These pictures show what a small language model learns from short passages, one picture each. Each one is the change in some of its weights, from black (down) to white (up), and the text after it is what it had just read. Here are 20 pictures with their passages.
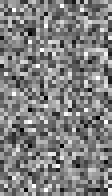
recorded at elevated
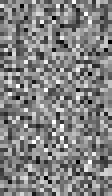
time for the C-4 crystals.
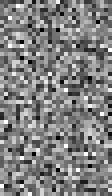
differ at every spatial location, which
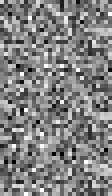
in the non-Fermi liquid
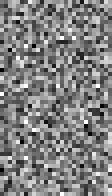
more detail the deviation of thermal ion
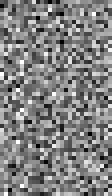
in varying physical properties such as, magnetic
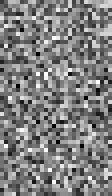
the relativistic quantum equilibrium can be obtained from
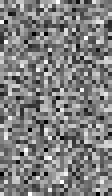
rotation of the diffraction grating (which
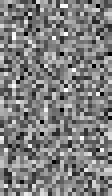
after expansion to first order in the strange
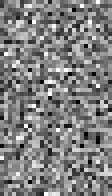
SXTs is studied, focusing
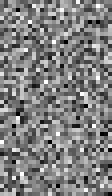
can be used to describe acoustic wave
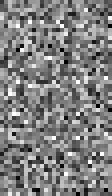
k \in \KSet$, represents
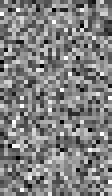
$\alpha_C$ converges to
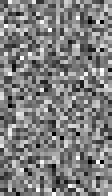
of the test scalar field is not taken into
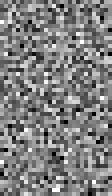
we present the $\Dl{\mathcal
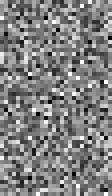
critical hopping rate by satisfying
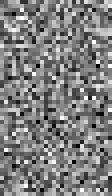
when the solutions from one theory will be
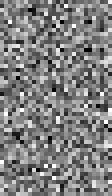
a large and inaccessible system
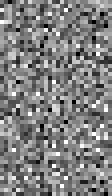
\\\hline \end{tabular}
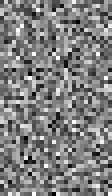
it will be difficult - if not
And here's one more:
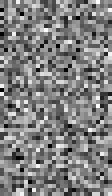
DER $k$ needs to determine
